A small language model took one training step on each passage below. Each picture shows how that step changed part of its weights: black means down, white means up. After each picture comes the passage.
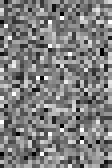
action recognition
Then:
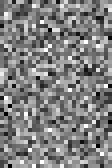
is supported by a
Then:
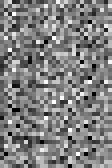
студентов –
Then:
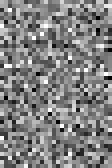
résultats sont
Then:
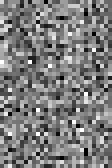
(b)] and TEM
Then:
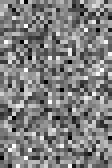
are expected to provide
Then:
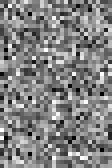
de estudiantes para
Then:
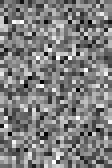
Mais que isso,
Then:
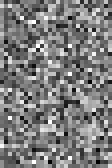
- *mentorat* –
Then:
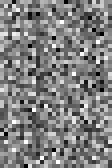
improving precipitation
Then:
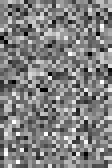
new method of hedging
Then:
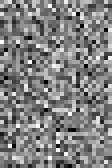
Pd, Ti -
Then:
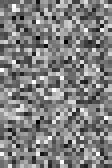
such as demand, trade
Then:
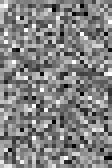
may necessitate the
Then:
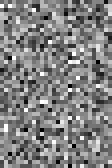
site is occupied
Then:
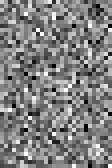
all the roots of
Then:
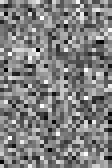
of utmost importance
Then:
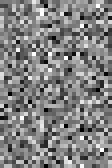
and Innovation of
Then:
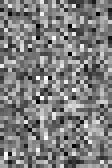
nonzero submodule has
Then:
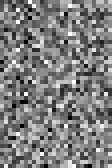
be attributed with
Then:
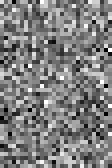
As soon as judges
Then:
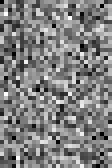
conocer el potencial
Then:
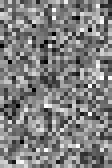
care of the rest.
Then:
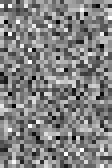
However, despite the
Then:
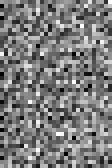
\noindent {\hfont
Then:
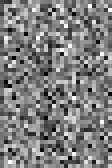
neighbourhood of
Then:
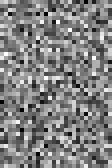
mapping improves the
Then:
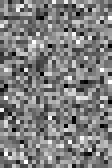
are allowed to make
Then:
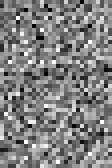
contrariamente à
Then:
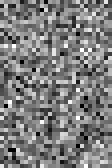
una idea de la
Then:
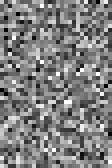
in digital assets
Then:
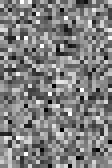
трения γ ,
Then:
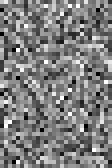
remark that will be
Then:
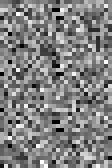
direct sum of line
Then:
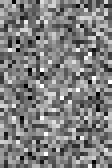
no repositório
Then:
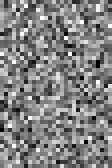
subnational dynamics
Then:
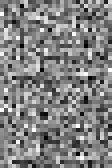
a consequence of the fact
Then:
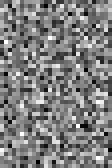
is one of the important
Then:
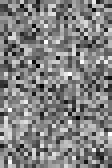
moradores. A
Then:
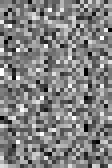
the same order as that of the
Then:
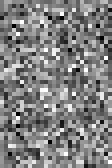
sociedad espera
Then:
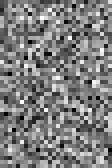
to daunorubicin
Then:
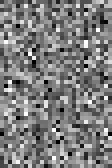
puerperal e
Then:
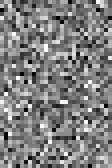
each other and get more
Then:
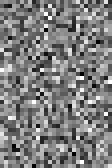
and 72 members
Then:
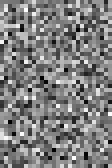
Additionally, the number
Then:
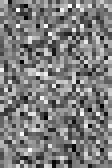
a smooth structure of
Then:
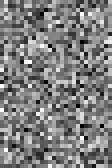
Contributions based on
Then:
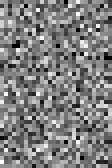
Radio Frequency
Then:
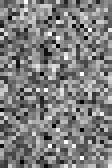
Frame Running.
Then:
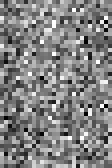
bunda qorinda
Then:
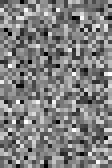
of several initial
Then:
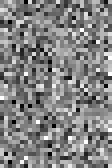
The results obviously
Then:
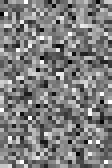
sets of all trees
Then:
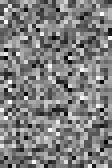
the "Often" level
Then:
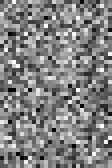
especially given the
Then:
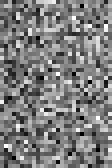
o‘z vaqtida
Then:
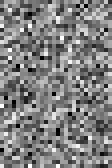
atenção em tempo
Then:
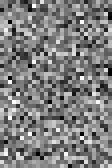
For every $p,q$
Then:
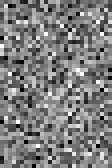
decide to undergo
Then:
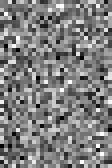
$\mathcal{I}$ is
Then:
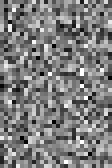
in order for students to
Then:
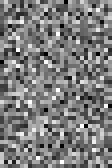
be coincided as
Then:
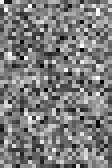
and 29-year-old
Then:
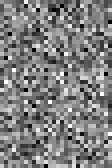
services. Thus,
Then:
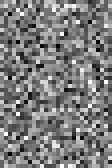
qofiyaga oid
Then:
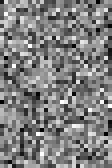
in female team
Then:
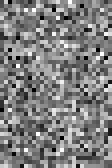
sparse linear assignment
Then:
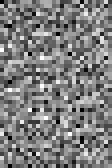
и Крыма
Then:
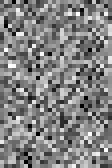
menuntut untuk
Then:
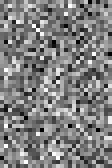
Many works have
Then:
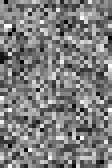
to Jameson, the
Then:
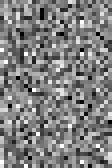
$k$ sufficiently
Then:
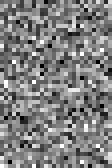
$$ with suitable
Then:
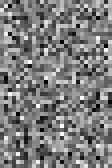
Its leaf extracts
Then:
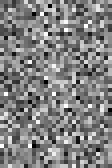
Prayogi, A.,
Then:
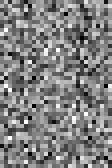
Compute explicit
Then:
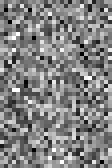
detallamos los
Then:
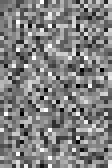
As shown in Figure
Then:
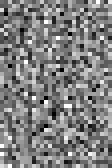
elements, for the day
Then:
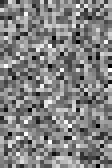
Así como convocar
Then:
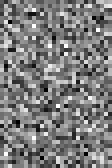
pipelines are of
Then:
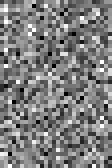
to democracy",
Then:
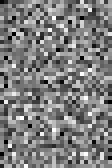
of images I took
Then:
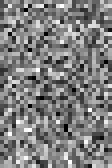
we obtain \begin{equation}
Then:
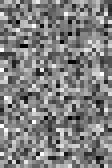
is costly, small
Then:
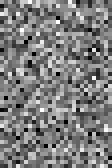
chiqqan holda
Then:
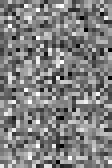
\in \aW$ and
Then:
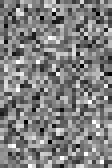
pandemiyasi esa
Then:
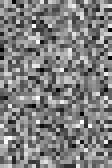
In this section, we obtain the
